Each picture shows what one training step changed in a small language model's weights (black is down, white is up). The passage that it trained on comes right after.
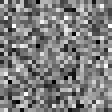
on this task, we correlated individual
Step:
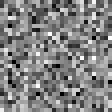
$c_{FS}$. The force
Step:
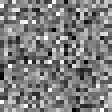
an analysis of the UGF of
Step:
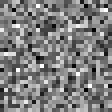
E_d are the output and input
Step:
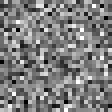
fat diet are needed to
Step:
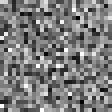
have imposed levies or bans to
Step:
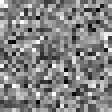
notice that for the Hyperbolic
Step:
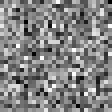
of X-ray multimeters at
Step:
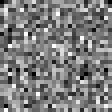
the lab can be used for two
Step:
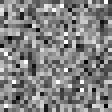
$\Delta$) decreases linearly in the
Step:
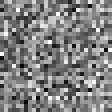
if $a$ equals to $b$
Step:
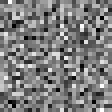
based on AE activity enables
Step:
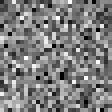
reversal method E. Estler
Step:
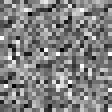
the quasismooth limit
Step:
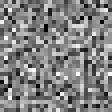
perspective. The outcomes of the
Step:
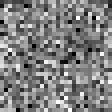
is identified, the characteristics of
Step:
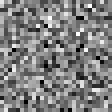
Accuracy performance relative to speech
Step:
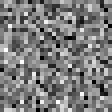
contribution to the excitation energy is
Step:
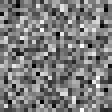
of ground and surface water, generation
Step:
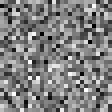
classes to either Lie
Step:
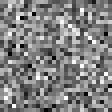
the classical simulation of quantum dynamics and
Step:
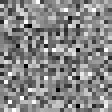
these traditional solvents in
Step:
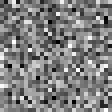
\vee p)$. Since each
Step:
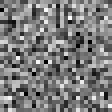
and 4. These are not of much interest
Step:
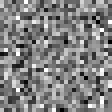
show that the fixed point combinators
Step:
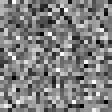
6. Agnivesha
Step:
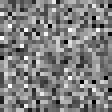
level of confidence interval is 90
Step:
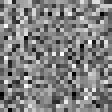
to severe stress or infection.
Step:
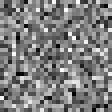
global market segments
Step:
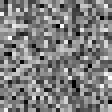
3.68 agree to (the
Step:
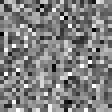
(15%) and carcinomas
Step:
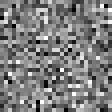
OLS - In cases where there is no
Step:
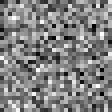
t-test ($P >
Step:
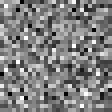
f \right), \end{eqnarray} where
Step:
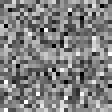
after one to three periods and the peak
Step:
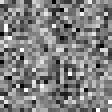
and listeners could match above
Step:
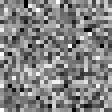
Cauvery delta of south
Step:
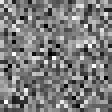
distant cortical sites has been proposed
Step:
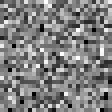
sizes of the normal cores associated
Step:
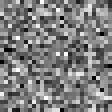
Physics, Shanghai
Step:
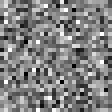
to understand that human existence
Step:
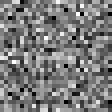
\right). \end{aligned}
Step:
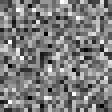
effect of taking into account the
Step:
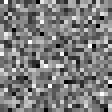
from an inherent bias
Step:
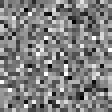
three different mordants Figure 1 explains
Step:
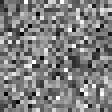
example (b) \citep[7.2
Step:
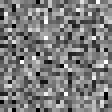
of processes where there has been recent
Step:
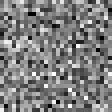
financial markets. International
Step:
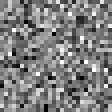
the diversity of magnetic configurations in
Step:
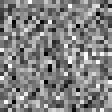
concludes with a summary of
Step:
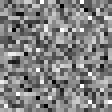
regional activities. First of
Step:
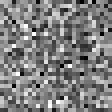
(2018), because it faces the
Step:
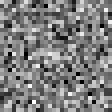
significant association with sustainable
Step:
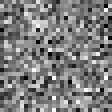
high technology and with sporadic use
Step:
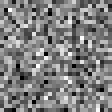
the number of vertices increases;
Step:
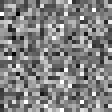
inlets and the one between the two
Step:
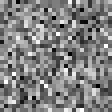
a good alternative, 455
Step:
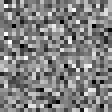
region at $e \gtrsim
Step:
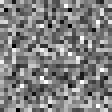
the time-ordering operator
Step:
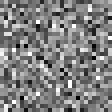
→ Is a passive
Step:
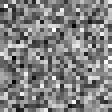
of voltage. All of these
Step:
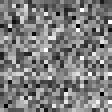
how the web works. We think
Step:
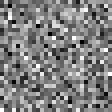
corresponding author/s. The datasets
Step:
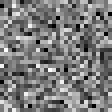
measure the accuracy of a method, we
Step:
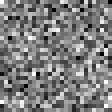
from the work of Sadeh \&
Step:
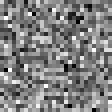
maps the corpora into
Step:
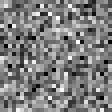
\eqref{ds2}} When
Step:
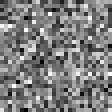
opportunities. Tracking
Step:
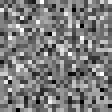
the globe, leading to
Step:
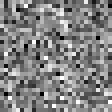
to schedule and manage those
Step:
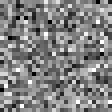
treatment. Histologically,
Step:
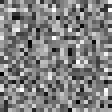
flow distribution at N_q different random
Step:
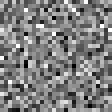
stood out for the bitterness
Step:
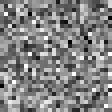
the long-wavelength part of the
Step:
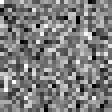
the usual partial wave expansion in
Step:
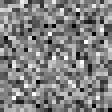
types of retinal diseases,
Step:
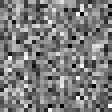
\end{equation} We can interpret
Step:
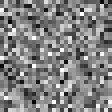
usually just include improvements to
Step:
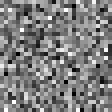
aroma score in the ginger
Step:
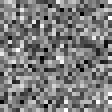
data have been extracted from Figure
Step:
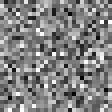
other platinum metals do not
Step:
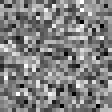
In the general public and the consumer
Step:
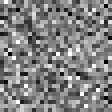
various other factors, few focus
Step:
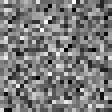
of Beef Kilogram
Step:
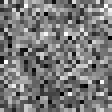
series it's (of course)
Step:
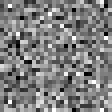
fluctuating levels of research
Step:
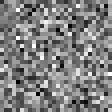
precise features of the impaction.
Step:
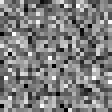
different models, their settings, and the
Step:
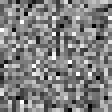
behaviour and decisions of IoT
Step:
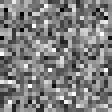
equipped with Jeffreys
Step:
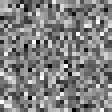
to the symmetry properties of the surface
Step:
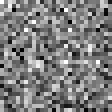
transverse derivative always produces
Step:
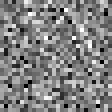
prepared composites are
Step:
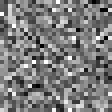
(th)}$), non-thermal
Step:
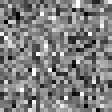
by violating the null energy condition
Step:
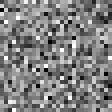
Our formulae have some
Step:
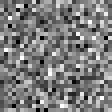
of the deconfining transition is the
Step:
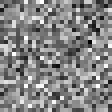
the data. RESULTS
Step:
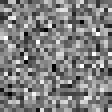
minimum WR luminosity,
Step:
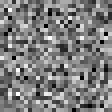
Outcomes of teachers 1
